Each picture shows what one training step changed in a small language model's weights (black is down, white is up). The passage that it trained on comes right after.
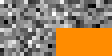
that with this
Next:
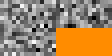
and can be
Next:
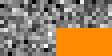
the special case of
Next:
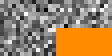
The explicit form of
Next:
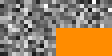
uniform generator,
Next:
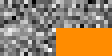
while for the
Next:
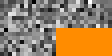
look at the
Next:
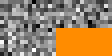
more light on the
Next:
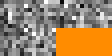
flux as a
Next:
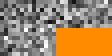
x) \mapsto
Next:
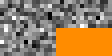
effective theory, such
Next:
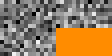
From the a
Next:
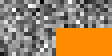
blue optical
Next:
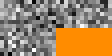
distributions on
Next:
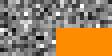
$ such that
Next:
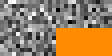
is strongly
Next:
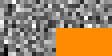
back pain is
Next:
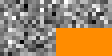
for pointing out
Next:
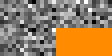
numbers. Although
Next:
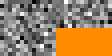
to the design
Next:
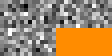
for writing and
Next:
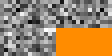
orders as shown
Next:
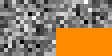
classical case. %
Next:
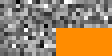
is a continuous,
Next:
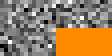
new dimension to
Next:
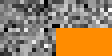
lo blat;
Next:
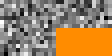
capacidade do
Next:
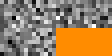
than human
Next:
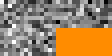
efficiency for
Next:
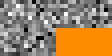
and simplifies
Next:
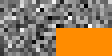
a unified approach
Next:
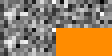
depending on
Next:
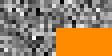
curves obtained by
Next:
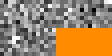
transmit power at
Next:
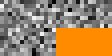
have CP
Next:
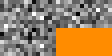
group and the
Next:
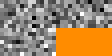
The presence of
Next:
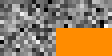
We prove the formula
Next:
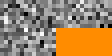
there must be a
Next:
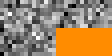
em casa.
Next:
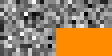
calculated over
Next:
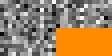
the varying
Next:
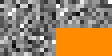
fact into account
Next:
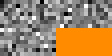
of mode reflection
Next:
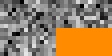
em cadeira
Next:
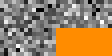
simplifies the
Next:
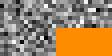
finite type, using
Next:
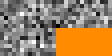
le lieu
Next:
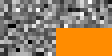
particular choice:
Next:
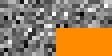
case of positive but
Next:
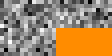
as Annila
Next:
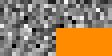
separates points}
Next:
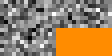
fact that the
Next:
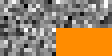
structure of a
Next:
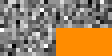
quality of
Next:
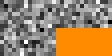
flow over a
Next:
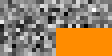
Our approach can
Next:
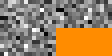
time was provided
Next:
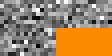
of determinant
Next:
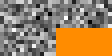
paper, we will
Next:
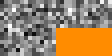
occurs at all
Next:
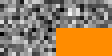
the preceding
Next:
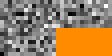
one sectional path
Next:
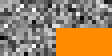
degree} We give
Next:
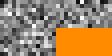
Shu bilan
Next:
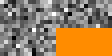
seen that this does
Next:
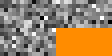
of an effective
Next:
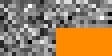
of Hilbert
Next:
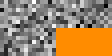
de eerste
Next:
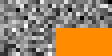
definition} \\
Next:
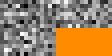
with vanishing
